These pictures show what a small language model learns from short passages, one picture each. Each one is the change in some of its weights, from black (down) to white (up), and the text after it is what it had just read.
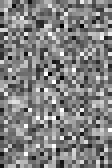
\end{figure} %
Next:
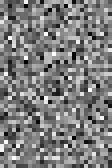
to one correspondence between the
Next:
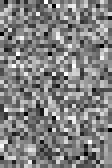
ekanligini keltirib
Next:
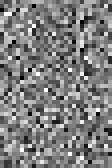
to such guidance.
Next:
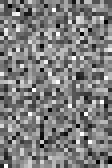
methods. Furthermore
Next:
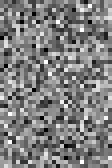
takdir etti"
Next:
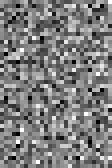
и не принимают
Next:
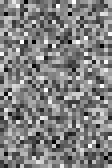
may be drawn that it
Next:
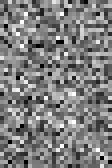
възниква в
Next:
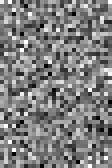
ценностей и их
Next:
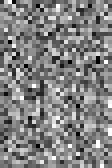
is presented, the author
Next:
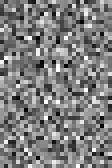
features in the real data was
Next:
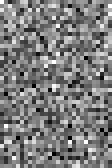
parameters $r,\omega$ and
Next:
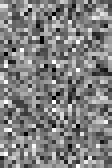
и эффективное
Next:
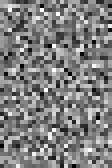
terrestre del cantón
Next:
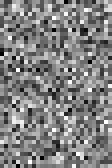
so'm, bundan
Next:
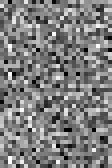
qamrab olgan
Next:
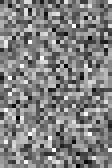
et faciliter leur
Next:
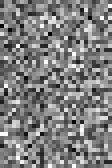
$\lambda_0$. This is
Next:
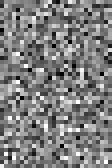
dicha vivencia genera
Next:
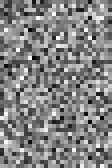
« trees of the forest
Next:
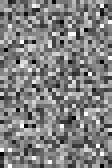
the near future, an
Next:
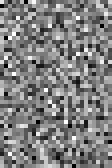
whether $\alpha$ is
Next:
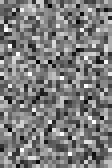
expected one for a given BF
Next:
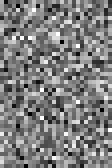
world including the
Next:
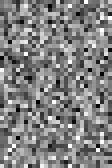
and emotional attitude
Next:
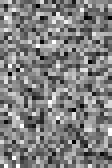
been proposed, which do have
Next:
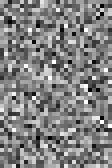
an imidazole
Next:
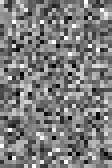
element with a thermal
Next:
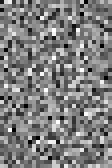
of various ages and masses
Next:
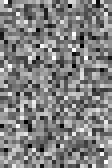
augmentent de 3,2
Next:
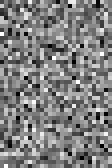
a la luz de la
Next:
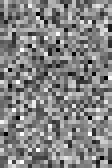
haqida fikr
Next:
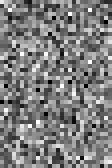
sole baseband processor
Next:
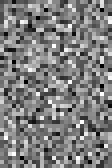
by separating the voice
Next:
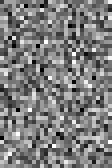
Anh Duong;
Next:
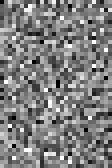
após o tratamento
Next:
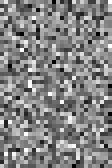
idea de Pinthus
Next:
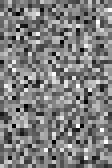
com a unidade temática
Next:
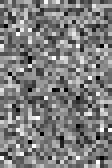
самом начале
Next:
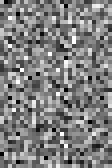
holati bo'yicha
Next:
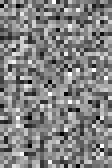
el relato, en
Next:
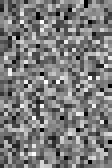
DE ESTELA
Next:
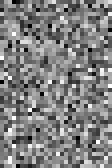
O presente artigo
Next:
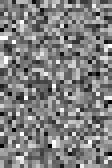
мкмоль/л —
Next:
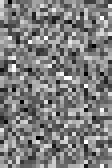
level of $dim$
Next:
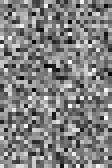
vafoti sanasi
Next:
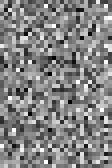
to larger scales after
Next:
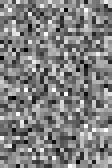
of periodic functions
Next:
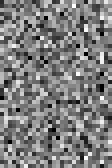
view of the concentration
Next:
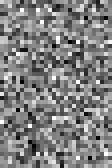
the wind tunnel used
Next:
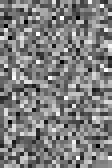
Cabedelo -
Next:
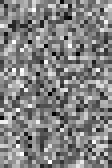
como ciclo de vida,
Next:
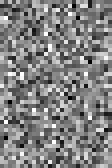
aprendizagem de
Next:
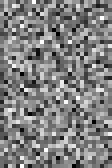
x {\widehat {\bf
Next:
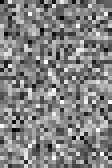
are consistent with previous
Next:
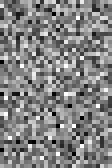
unor planuri
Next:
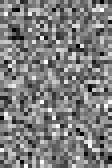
but légitime de
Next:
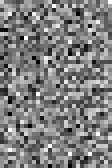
resolución de problemas
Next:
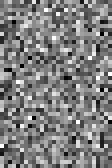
diffusive viewpoint
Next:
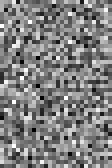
ularning optimal
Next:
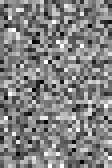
care must be taken as
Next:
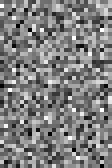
się walka
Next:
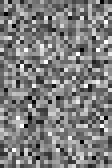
trace-free, we
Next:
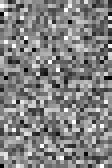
natijasida yuz
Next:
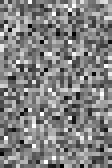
\ee According to
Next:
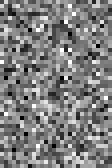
anomalous surge of the
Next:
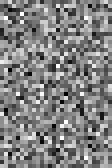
selama pandemi
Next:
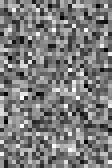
section, we show how this bound
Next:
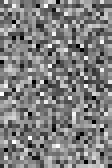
origins of the lag
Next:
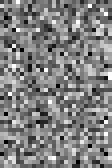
cooled to 4K, where
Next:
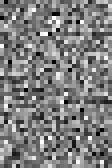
system incorporates an
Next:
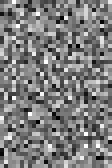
organismo para lidar
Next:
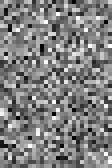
$\sothree$. The
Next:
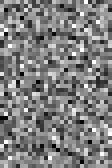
line. This assumption was
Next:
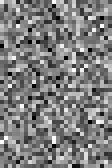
– o‘zbekning
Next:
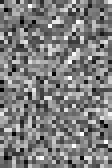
(named $|\Delta
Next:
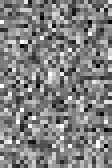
reporting a performance boost
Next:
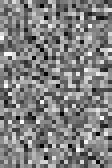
and monitoring marine
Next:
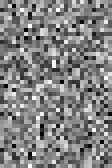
Issue 9.
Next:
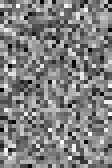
O processo é uma
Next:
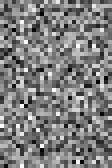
й межі
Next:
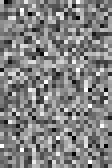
e Holloway si
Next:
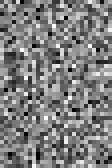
$\mathcal{A}C$\ is
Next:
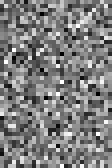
:S\rightarrow Z$
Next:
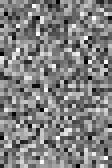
ein Gefühl,
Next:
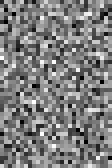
a photonic language.
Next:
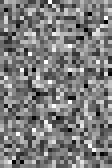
The trend is along that with
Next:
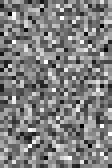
are aggregated into a
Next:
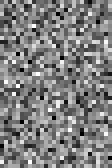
the pitch. Figure
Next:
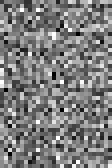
} \startdata
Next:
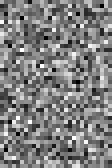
where $F_\lambda$ is the
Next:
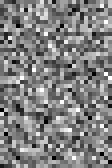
are integrated over 60 s
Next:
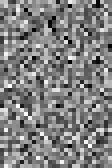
aylangan. Bu
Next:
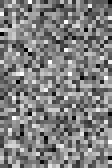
still of vital
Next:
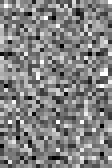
extrapolation function of the
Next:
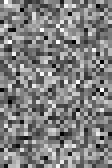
sendo relevante os
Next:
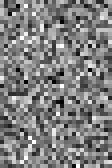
This constitutes the
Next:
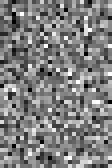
the pull of gravity
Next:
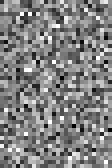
a final catalog of
